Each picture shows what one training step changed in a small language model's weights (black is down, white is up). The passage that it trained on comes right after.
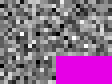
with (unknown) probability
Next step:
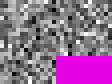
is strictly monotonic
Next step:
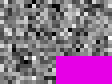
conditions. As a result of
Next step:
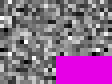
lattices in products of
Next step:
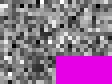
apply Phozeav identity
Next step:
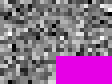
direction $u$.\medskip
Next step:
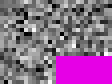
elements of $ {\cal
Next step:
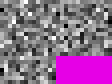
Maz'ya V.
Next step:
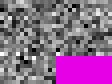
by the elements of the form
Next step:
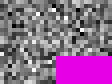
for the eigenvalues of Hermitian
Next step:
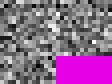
vers $G$, on
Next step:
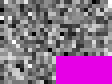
but $g_s$
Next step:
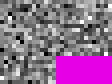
where $Q$ and
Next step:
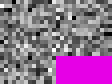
we discuss Floer
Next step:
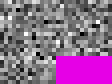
set of cardinality less
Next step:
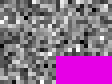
well known that in this
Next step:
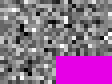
the maximal natural solution of this
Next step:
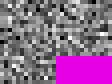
application provides evidence for
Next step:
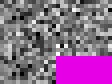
ubiquitously in
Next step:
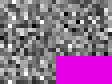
for, say, $n
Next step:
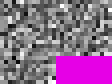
$S $ is a
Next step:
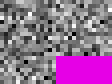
and the density value of
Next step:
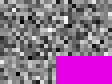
the parameter regime where
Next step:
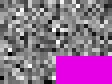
\otimes \nu$ on
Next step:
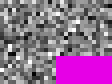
that these are power series equations
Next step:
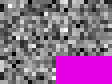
coefficient in the right hand side
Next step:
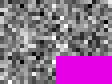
delamination) and
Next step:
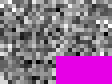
which proves the formula.
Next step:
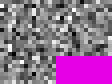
the no concentration
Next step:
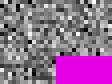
can be subdivided
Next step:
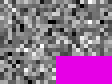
solution of the Cauchy
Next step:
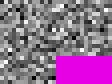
\leq i \leq
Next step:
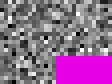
as an important component in
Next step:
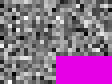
with semisimple
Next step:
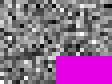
last two sets we have the
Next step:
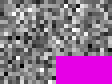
algebras are complete with respect to
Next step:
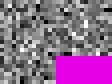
points used in the wall
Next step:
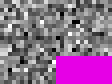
double complex. Then, we
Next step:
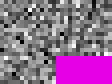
shows that $V$ admits
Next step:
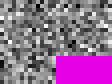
steps. *Step
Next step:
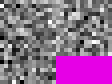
by induction on \ $ n
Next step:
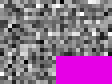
San Diego,
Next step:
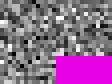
in fact equivalent to our
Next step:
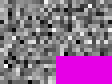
Let $x<y$
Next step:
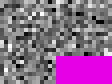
of $x'$ (and
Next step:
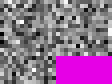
Create working data
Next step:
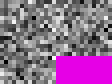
versal deformation of
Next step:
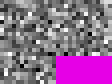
and type $\beta$,
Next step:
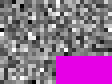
\end{equation} which
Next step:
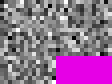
power series in $\varepsilon$
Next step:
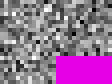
is well-known the eigenvalues
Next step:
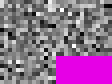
N+4$, we have
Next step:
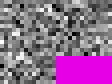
by the mean is given
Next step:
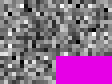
will include a summand with
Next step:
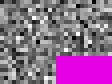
(which is never a
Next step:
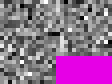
we fix some uniformizer
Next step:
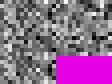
b • g b
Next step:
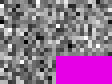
cover the discontinuity of
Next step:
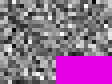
zeros, then there exists
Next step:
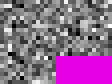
it seems reasonable
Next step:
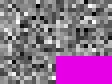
family of points parametrized
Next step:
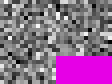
on $\Gamma$. Then the
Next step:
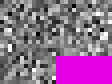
evaluates how well the model
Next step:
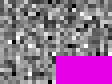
One can improve the bound
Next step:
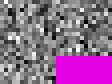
Note that instead of this explicit
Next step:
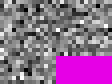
trivial case). Under this
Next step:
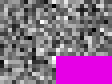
hospitality. We
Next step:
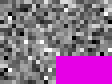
where $\omega\in
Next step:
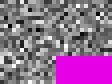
of Paule is directly
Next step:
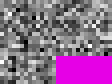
Invitation to higher local
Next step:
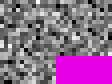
is the volume element on
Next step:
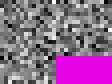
\sum \oplus X$.
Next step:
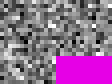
to $A_\delta$
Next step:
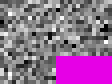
of a present-day
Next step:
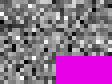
is independent of the choice of
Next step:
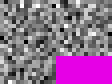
Birbrair and
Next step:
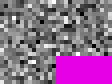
this alternative proof
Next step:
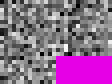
the complex blow-up of
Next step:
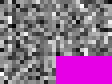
the available
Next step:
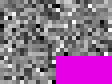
f^1 \cdot
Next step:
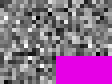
Otherwise, blow up
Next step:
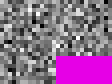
The question is: do all
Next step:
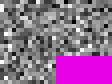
a second class particle
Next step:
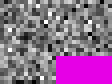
sina 7,
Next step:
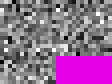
maximal lightlike geodesic
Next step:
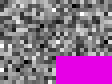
was at the head of
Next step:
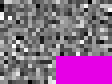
on $X$. Let
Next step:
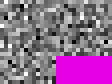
is one of the first,
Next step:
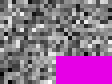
follows from the observation that $
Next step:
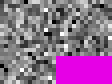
away from zero.
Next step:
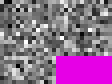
family of manifolds $M$
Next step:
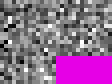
that $M\in
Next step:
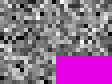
surfase $M$
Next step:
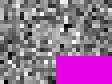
it is conjectured that
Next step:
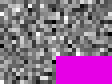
of generality we can assume
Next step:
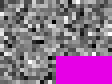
$E_\lambda =
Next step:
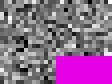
of $ {\mathfrak F}$
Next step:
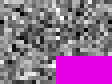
q > r$ and
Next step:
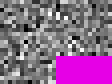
on $X$; since
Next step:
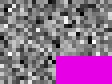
this property. I do not
